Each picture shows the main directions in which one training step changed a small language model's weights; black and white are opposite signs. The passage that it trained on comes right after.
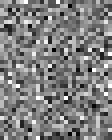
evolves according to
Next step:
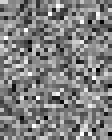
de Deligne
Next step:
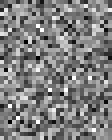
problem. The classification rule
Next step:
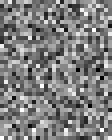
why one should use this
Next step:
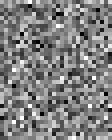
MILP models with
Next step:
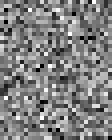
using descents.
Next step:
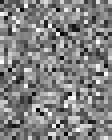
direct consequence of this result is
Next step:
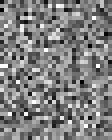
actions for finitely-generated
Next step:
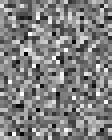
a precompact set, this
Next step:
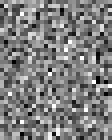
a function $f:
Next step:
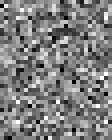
\tau : F \mapsto
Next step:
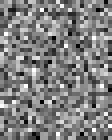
dimensional singularities are isolated and
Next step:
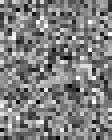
have \begin{align}
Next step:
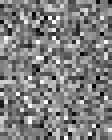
we shall use for our numerical
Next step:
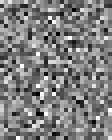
strategies for improved numerical
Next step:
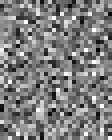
\alpha) d \alpha
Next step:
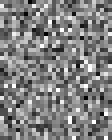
spaces $E$ this definition
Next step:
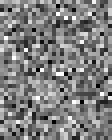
the Euler $\varphi$-function
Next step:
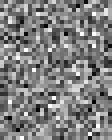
\begin{proof} We
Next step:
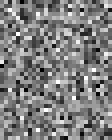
said to be in the
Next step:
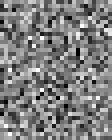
$A$ is a finite
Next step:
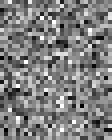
presented here are mostly a
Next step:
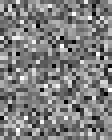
\erem The following theorem
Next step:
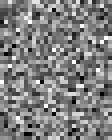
second column we give the corresponding
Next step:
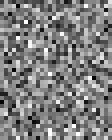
pointed out in the last
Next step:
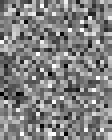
\label{eq: 0
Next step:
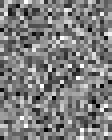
cost of generation or power
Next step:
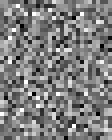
C}ada and
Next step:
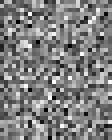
we can suppose, without loss
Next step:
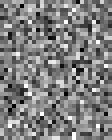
f_S: S
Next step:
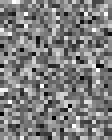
well-defined. Moreover,
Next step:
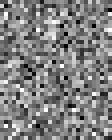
Keywords: {\it
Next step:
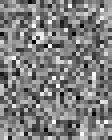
from $G$, where
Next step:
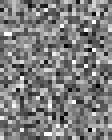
A map $U\to
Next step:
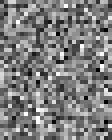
the spring model and
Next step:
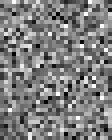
of the whole varifold is
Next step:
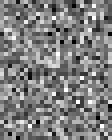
\sum_{n \neq
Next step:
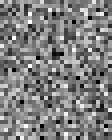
coefficient being less than one is
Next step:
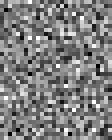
Moreover, the construction is
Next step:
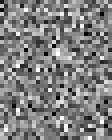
solution in terms of modified Bessel
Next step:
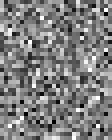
$S\times S$
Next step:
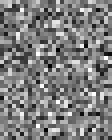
dynamics can be quite arbitrary,
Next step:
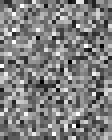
A new feature of this paper
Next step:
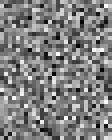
that its clock is
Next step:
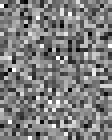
by a function belonging to
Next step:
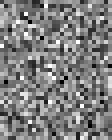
follows: if $\Psi$
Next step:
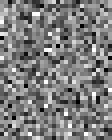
we have a rational map
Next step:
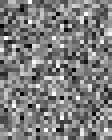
of the proof is more
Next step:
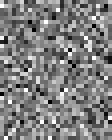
monoidal category. The result
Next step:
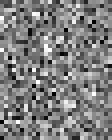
now construct an isomorphism $\varphi
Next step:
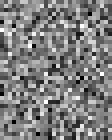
of $T$ with
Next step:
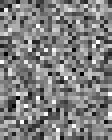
boundary condition. The latter problem
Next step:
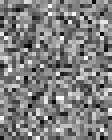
the following theorem which is another
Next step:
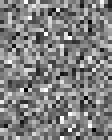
bonus of the analysis
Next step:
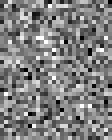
for all $k\in
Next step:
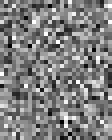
of ${\mathbb P}$, and
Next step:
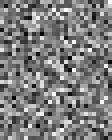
of convergence of the series for
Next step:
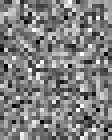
we conclude $ \kappa
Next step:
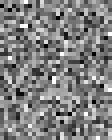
such as those which occur at
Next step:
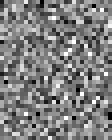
strain tensor. Here
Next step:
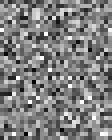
problem for the state process
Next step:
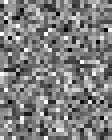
\cA,$ the function $$
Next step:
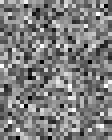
too small in size, one
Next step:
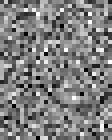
blood production process
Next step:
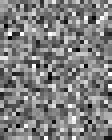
real, complex, and
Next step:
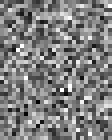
not contained in the ideal
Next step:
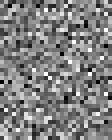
principal ideal domains and moreover
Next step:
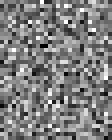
for such degenerations~;
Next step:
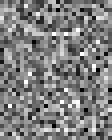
we have, similarly to
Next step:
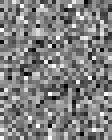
properties of digital images
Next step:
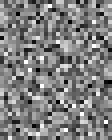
then F-points.
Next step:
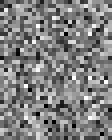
problem. The literature on
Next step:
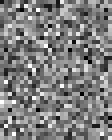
deduce that $$s\mapsto
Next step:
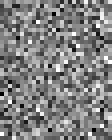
Engineering at The University of
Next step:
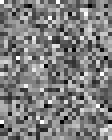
references on it. The purpose
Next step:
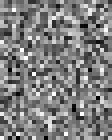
surface $S$ has a
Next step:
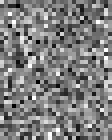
If $b\le
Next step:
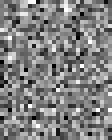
but our variables $x$
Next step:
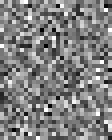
it) to investigating
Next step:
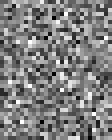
edges and elements in the decomposition
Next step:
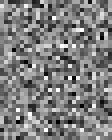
commutes with the global tranformation
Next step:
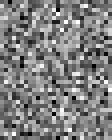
here is not the physical problem
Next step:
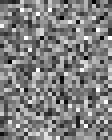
$\K$-invariant, when
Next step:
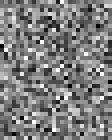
assume that there are edges
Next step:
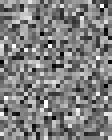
the conformal immersion they
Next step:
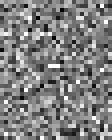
of the colours exactly
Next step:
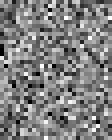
the relation $\trl$.
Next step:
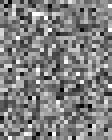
for all $n'
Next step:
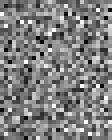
some facts about vertex operator algebra
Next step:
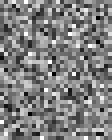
simpler and shorter construction in
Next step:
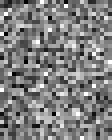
be well-known although we
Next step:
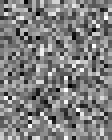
g_0 \circ
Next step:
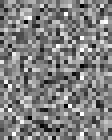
to the exponential error decay rate
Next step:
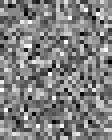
to the $*$-algebra of
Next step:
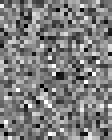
to defining the lifting
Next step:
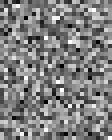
straight lines. We will need
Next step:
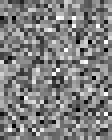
is ``nothing structural",
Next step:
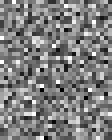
with socle in degree
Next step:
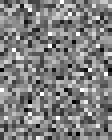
It is interesting to find an
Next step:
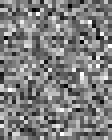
the number of patients
